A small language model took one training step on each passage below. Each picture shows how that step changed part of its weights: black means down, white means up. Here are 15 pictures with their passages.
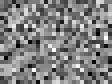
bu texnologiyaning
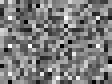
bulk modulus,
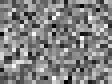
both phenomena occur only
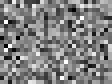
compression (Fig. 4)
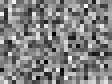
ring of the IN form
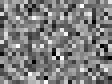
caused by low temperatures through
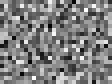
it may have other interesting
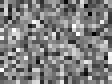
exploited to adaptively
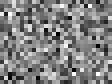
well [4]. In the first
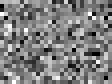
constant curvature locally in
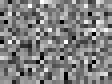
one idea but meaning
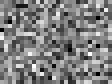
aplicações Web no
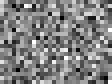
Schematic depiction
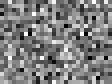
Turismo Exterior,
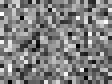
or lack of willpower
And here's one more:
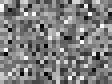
purchasing decision factors;
